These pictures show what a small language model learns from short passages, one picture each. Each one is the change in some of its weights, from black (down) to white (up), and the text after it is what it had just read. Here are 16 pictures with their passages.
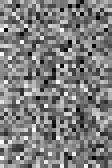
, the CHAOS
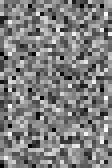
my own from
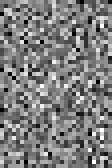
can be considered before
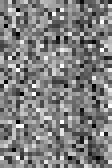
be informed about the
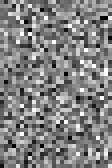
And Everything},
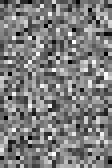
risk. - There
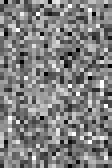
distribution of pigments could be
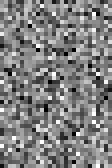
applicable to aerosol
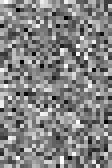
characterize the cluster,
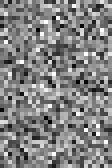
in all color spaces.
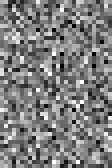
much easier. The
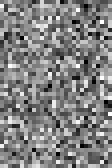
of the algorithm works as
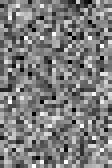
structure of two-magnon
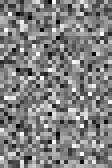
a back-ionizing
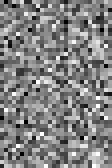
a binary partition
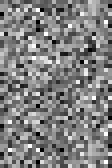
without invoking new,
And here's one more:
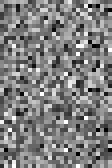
of various modular and
